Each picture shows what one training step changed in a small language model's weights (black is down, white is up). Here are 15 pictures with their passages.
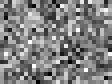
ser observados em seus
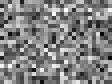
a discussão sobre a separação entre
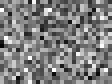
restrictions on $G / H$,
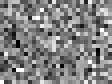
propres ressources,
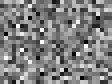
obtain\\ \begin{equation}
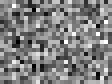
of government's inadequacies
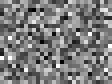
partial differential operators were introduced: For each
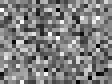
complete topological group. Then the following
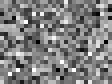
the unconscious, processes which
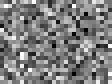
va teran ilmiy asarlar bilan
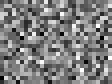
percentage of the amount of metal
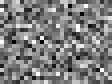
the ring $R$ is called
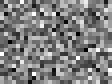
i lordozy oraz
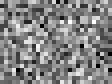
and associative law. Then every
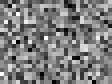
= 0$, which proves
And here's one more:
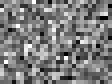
they have disjoint supports. We can
